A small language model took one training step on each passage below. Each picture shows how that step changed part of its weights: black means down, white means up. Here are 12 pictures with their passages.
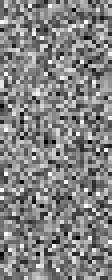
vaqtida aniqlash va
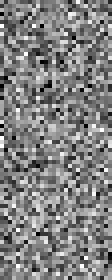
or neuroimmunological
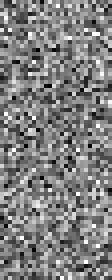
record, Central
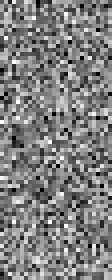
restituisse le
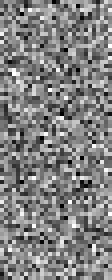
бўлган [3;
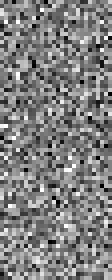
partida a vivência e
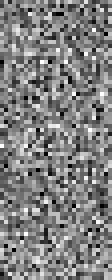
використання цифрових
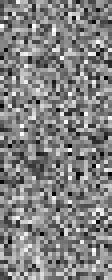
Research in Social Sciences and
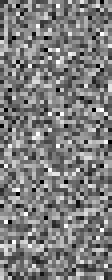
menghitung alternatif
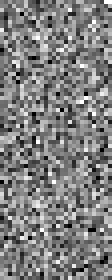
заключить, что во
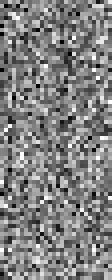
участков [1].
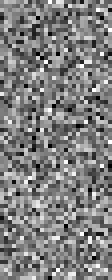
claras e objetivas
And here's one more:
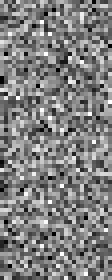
монографик планда
